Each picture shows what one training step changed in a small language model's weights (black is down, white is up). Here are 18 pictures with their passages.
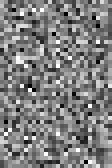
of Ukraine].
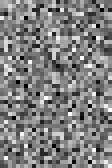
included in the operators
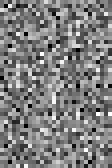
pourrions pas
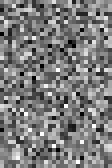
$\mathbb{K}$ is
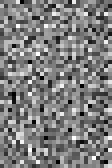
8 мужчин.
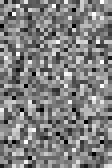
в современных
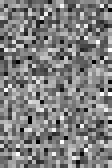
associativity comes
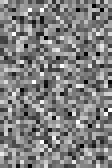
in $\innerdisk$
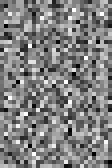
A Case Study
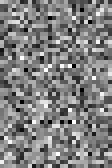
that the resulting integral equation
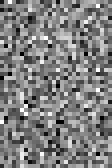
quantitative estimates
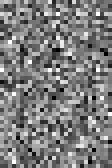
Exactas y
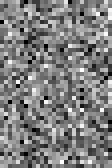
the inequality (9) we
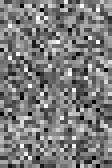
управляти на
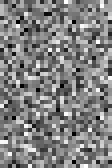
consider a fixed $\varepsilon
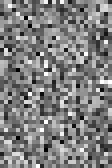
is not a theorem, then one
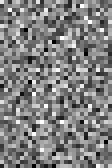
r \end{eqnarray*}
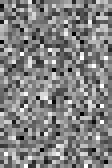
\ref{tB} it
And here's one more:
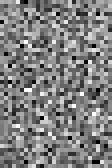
the right hand side
